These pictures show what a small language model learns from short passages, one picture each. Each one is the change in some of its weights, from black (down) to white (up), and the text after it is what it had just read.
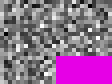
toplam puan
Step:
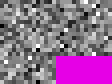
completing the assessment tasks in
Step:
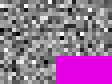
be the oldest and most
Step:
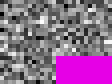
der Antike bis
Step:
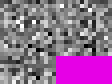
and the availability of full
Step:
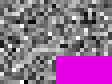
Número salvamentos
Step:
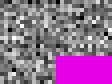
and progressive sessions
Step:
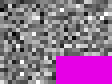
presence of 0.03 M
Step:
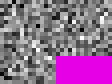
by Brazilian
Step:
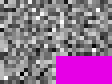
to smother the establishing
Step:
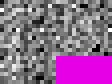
konsumen, serta
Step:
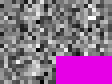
3. Мороз
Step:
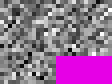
Parmar, J.
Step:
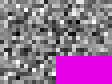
marxista feminista
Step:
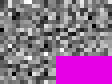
be inappropriately
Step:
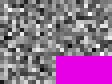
unreliable views
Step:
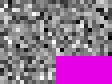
la turbidez de
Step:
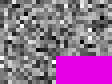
is considered an indicator of better
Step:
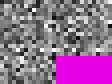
Free CO ₂
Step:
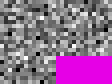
with Intellectual
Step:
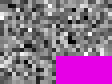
The decryption process is
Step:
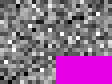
средства существенно
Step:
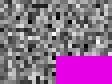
metodini innovatsion
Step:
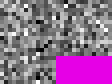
that repeated execution
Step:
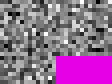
same for all transmit
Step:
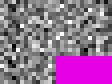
than the rest of the
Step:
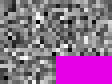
partnership started with
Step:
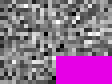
A case study was performed for
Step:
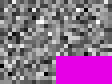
MUNISMA et le
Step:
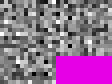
like the one proposed in this
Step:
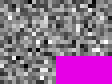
experiencing domestic
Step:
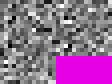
down that, it is the
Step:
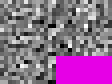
деятельности, способствуя
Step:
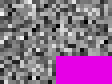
features of the legal boundaries
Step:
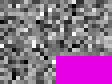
projects originated by
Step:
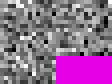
zararli odatlar va
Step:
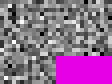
manner and stored under
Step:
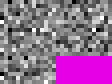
Barat. Oleh
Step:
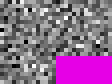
her special qualities, which
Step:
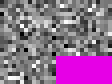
as the primary variables, and
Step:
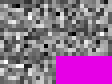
into each of the sample
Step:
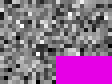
for transparency and responsibility
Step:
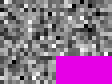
only a 1:1
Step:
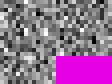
puede conducir a
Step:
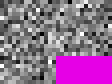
tashqi kuch
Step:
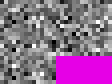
“Weight gain”,
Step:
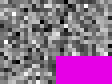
used for comparison of lung
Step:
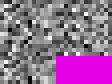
the current state of the
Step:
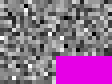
kim yo'q
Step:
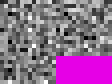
число (%)
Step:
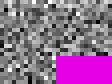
structures from audio in
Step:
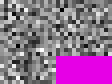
des Stiftes
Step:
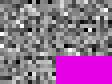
language, and motor scores
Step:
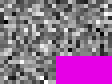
lies in the fact that
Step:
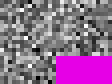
pude compreender um
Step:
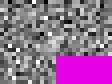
doston tahlili
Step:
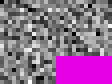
complex Fe^{3+}
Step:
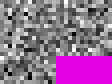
de las Naciones Unidas
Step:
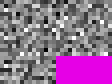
early diagnostic tool for
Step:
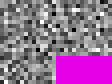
are keen to thank
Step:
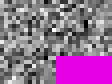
the sac to determine the
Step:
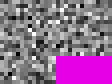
falsification, double
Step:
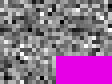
and 10 minutes per
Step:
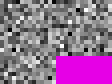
detector would be better.
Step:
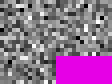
ou situações). ()
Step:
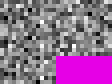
fertilizante natural de
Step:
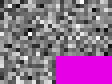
them for consideration using the
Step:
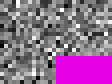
Ijtimoiy tarmoqlarda
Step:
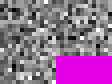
Low High Low High
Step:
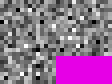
yang terdapat pada
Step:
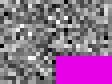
condición de objeto.
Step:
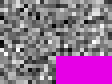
artigo aplica-se
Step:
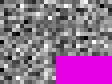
of polynomial solutions
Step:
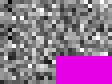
Methods. SSSA
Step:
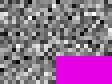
of U.S, which
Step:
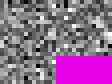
Humanitaire : Protection
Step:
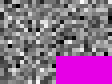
for translating terms and
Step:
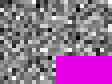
with a primary school with a
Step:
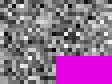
MOLE RATIO
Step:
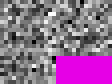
German Fab Lab
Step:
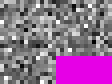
представленные мнения
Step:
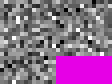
puedan cooperar de
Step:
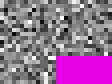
promotion in today's
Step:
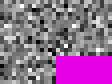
cita em seu estudo que
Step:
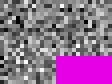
and (4) the
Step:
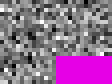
- Negative -
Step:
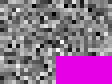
o'sha davrning
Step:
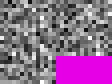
specimens resulted in a more
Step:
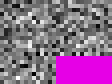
of African cities are observed
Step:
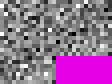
of Bucharest,
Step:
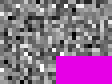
knowledge extraction, analysis and
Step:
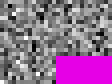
quyosh tik
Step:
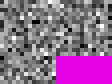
para aprender saberes
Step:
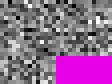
[21], interruption
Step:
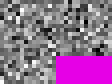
reliability. Beyond technical
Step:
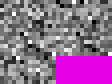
діяльності є
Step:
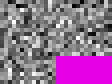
участвовать в
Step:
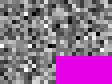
262 conflicts of
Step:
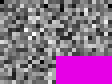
m range. Table 2.
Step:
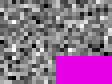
release agent,
